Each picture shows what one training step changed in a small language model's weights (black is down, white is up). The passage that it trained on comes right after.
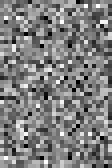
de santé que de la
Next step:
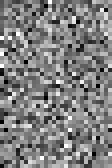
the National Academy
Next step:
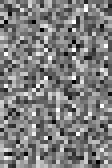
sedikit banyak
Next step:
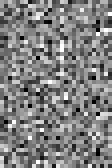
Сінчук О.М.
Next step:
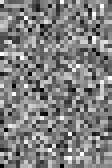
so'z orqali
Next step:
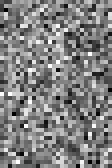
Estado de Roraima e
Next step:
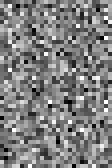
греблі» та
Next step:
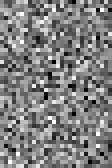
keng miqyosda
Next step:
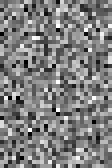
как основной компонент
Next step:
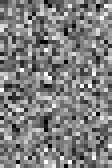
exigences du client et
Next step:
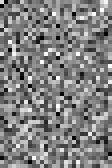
асослари прокурор
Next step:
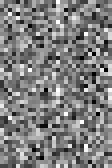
atıf yaparak
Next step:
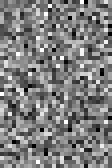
de incendios
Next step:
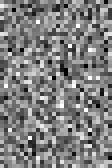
in hoeverre de
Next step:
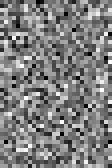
заболевания: при
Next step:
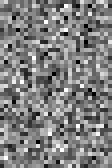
the low understanding
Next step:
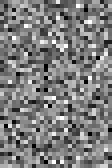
pelo ideal de
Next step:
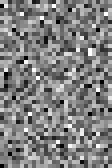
la productividad.
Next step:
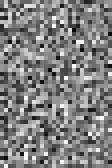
буквенные знаки
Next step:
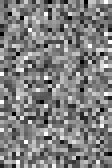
relatos que esta
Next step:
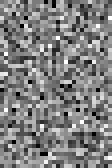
mehnat yo'lini
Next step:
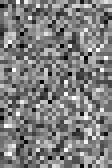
en segundos, fuerza
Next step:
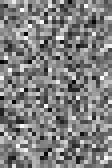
der Rahmenbedingungen
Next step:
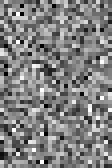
слое почвы,
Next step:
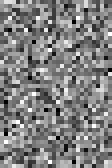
років – 9 з 9
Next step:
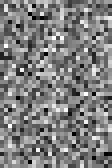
des Taggers auf die
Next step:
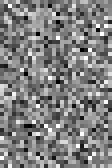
что составляет
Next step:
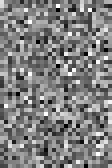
sobre la provincia, en
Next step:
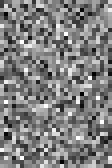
Druhá skupina
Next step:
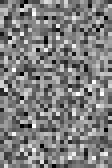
the World.
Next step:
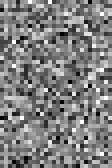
for Reproductive
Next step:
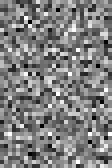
majorment cuan es
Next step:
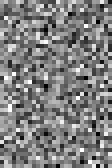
réviser leurs
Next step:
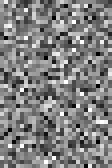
ahora la propuesta
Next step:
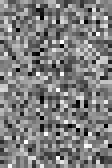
Funciones del taller de
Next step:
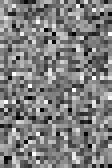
fonte de vida.
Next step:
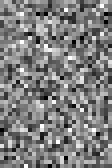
al máximo las
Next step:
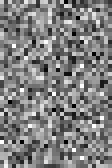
va aniq tizimlashtirishga va
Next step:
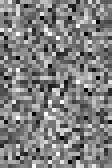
рекомендаций по
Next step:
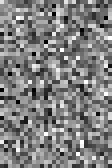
actuar de manera
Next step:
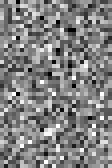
Jahon miqyosida
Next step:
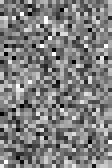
em vista a análise da
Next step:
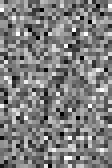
полевой материал,
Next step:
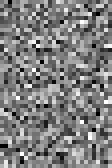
la atmósfera
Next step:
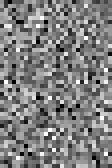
Muhammad ibn
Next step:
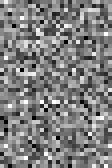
з врегулювання
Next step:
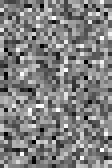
если много жить
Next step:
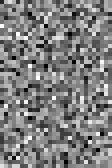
debido a diferentes
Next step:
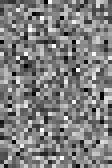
Fragen gestellt und
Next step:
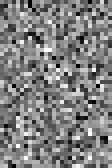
ter em mente que o
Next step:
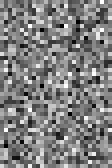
mahasiswa terlibat
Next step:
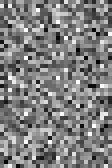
esempio l'opera
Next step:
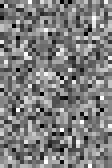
is not a black
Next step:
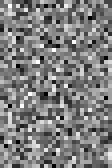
yondoshadigan, ona
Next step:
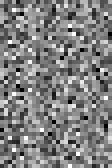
ijodiyotining shakllanishi
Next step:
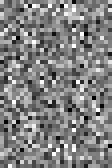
индекса страха
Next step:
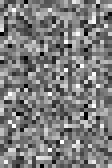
of those who do.
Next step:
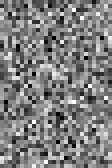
kumaşının adı
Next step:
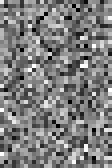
ederler fakat
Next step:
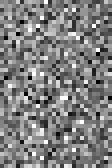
va targ'ib qiladi.
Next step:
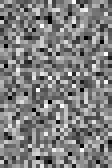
renewable energy
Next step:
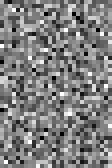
platformalarni yaratish
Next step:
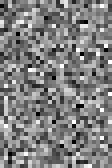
и направления их
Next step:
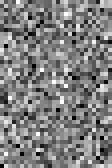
С. Правочин як
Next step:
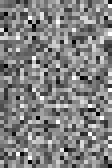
что детское
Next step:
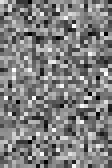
un módulo
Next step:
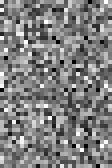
; Il est donc
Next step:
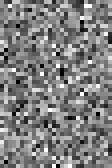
case* diwakili
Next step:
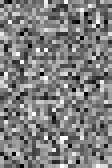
S.T., Khan
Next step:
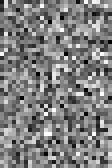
i tworzenie
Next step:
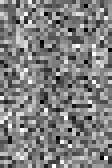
в соответствии
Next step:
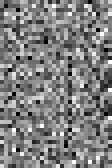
los objetivos de los
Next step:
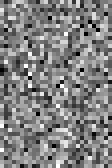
конечном счете,
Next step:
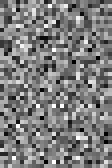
la autonomía de los
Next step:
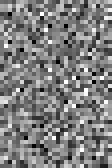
ish xakiga sotib
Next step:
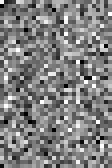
approach provides
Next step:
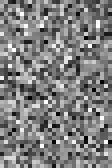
y considerada como
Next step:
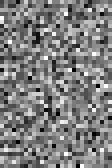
Основным типом
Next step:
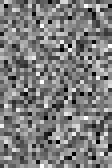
öğrenim durumu
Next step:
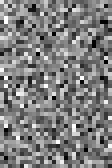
inadvertida. No
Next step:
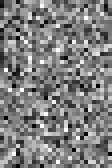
a comprovação do
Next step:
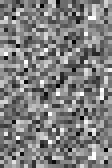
shunday yirik
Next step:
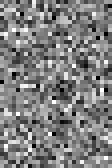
belgilash ilmiy
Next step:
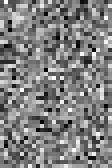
Contudo, o termo
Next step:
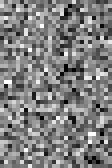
koeffitsienti bilan
